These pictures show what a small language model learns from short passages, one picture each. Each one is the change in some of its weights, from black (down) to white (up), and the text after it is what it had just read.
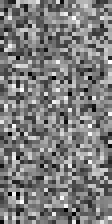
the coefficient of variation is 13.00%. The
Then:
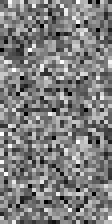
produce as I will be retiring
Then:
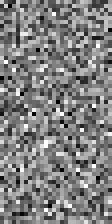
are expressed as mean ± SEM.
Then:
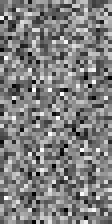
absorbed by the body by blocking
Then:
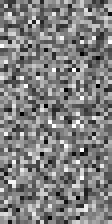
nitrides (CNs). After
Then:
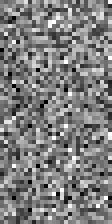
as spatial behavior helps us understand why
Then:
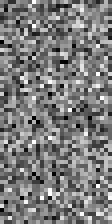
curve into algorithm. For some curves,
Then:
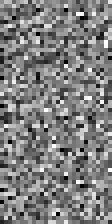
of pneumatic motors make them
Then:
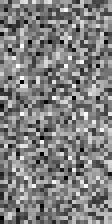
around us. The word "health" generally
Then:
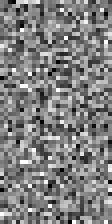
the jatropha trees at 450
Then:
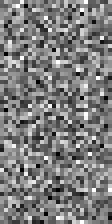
Ekiti State, Nigeria. Hence, it
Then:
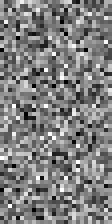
In a similar studies done by Bajwa et
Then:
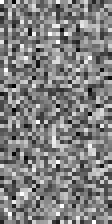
time but full physician information only
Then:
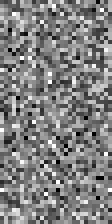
institutions in Punjab. It is observed
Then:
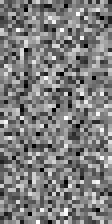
be distinguished from gestational
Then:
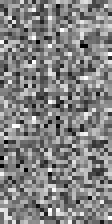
India is an agrarian economy, which
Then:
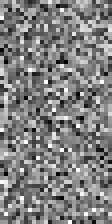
about 170 indigenous languages
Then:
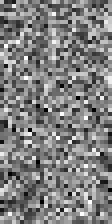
thereby increase access to these vaccines,
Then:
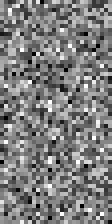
COVID-19 pandemic by considering
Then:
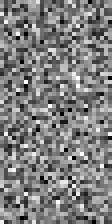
the Conversational Agent. Chen et
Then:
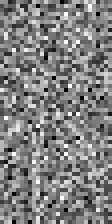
of the reading of each formula).
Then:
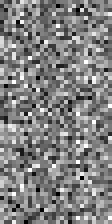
range (10.5 Hz to
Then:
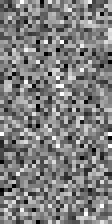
male research scholars have shown their
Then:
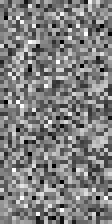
framework The study is grounded in three
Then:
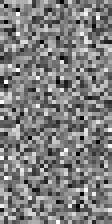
(AVI) Movie S23.
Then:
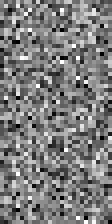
were detected further in an otherwise normal female
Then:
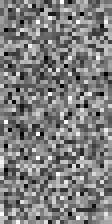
Temperature. Models Plastic
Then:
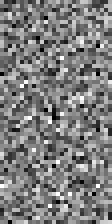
inventory study on Malaysian
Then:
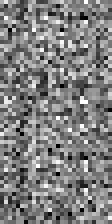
hemorrhage compared to
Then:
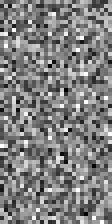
students both told that V8 is one of
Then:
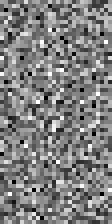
how many names, comparisons,
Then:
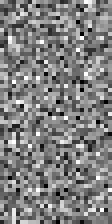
of mass parameter μ_c and it is
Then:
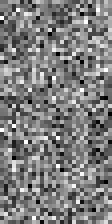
an expression of multifaceted processes of
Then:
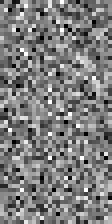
lymphoid organs of T2
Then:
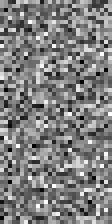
all similarities detected within MS and
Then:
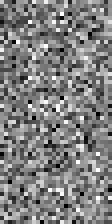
getting accurate results of detection and recognition
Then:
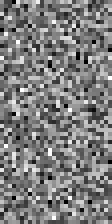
the contributing organizations. This work is an
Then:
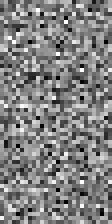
of fibres in to strands.
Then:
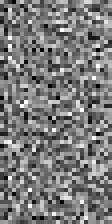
new market realities by forecasting demand
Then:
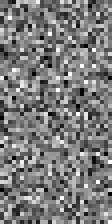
the least amount of work needed to fill the
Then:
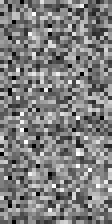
Accessible, Interoperable,
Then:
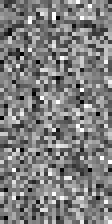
illustrated graphically and summarized
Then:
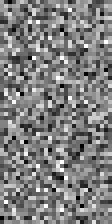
shelf can be instrumented as much
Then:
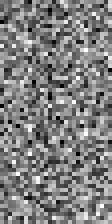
abandoned (24). Deaf people
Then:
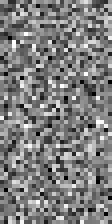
of tap water) with 30 fish per
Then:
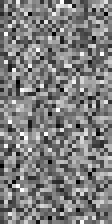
were already recognized. The second stage emphasizes
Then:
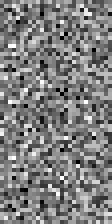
sensors and devices (e.g.
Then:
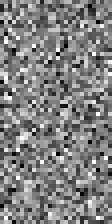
participants and maintained full compliance with applicable
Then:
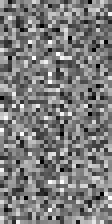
this model, decision-making processes are based
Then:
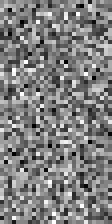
to authors No. of Articles
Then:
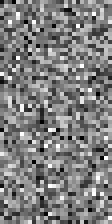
yet current consumption patterns are increasingly contributing
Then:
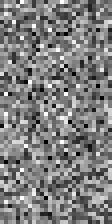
The antioxidant activity of eleven compounds
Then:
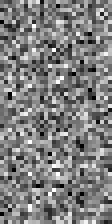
total elemental content of plants or certain parts of
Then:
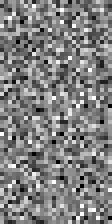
oxytocin play a key role in the
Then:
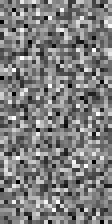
4: *Health and Medicine
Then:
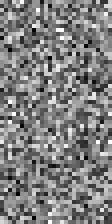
magnetization direction. This
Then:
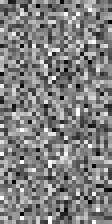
of the transportation infrastructure in question,
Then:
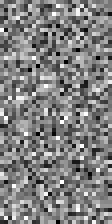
variability of (a) SSA,
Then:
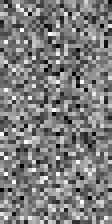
was measured as the number of eggs
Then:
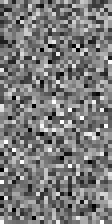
priorities from prevention of such conflicts to
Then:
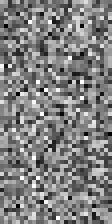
head and neck cancer. The findings
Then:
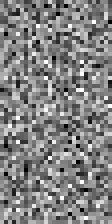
Since the instantaneous SNR
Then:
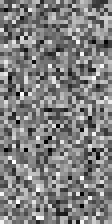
government and the public from crime. cyber,
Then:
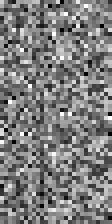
this manuscript. The authors used
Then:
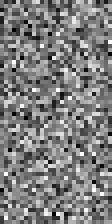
aeration tank or as a movable
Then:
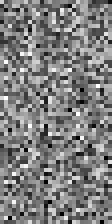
colourful culture and customs which makes them
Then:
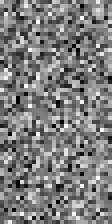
of the comparative boxplots for each
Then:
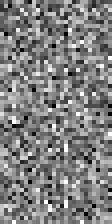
to 11 using KOH aqueous solution
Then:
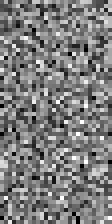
at the natural frequencies is applied that makes use
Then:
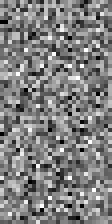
else { 13. Repeat from
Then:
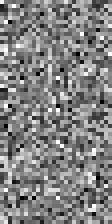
ecosystem and discusses how different innovations and technologies
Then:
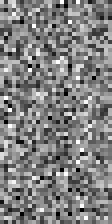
,001 Table 7. Hypotheses
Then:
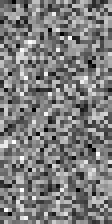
divided into two groups on the basis of
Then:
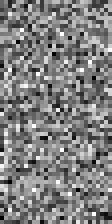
visiting other schools, and attending open
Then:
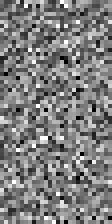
investment (TCI, based on the scenario where
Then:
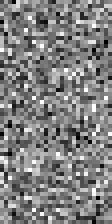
people entering the country, and the closure
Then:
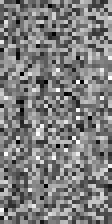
that each agent autonomously explores its
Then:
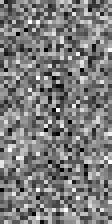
where a player can interact via their
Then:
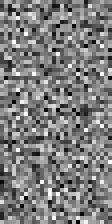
when it should abort, we have implemented an
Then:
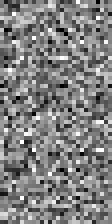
HbD Punjab. Another
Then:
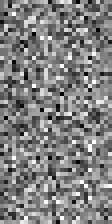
include: - **Empirical
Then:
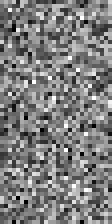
the consolidated expenditures for
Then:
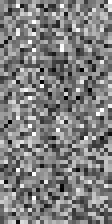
and ease of use. In the near
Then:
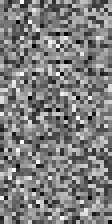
depicted, it was found that internal
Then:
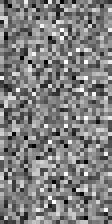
Ghai OP, Paul K
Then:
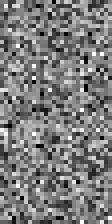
than alternative forms of care over time, and
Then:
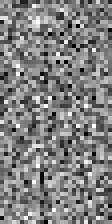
and sexual minority adults,
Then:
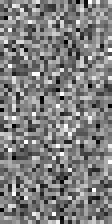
in machine learning algorithms, the workflow is
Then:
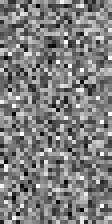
of Kalman filter is used to establish
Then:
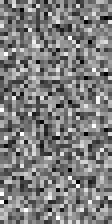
of grammar proficiency with Means
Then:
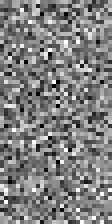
in both the median (red line) and
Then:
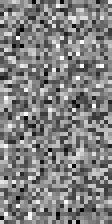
1 Cluster heads IDs
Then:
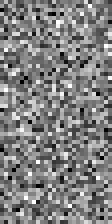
Damage can be active or inactive
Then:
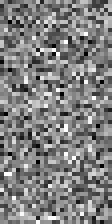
assistance in the organization of dual education on
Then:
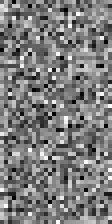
similarities between Crohn's disease and
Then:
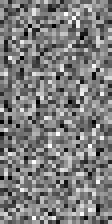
on the population of female karate players
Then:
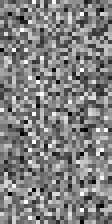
patients with narcolepsy.
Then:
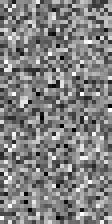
learning models, least square support vector machine
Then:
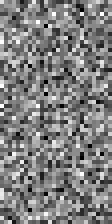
loads and support-structure loads are
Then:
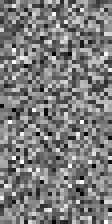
compounds [10,11]. But the
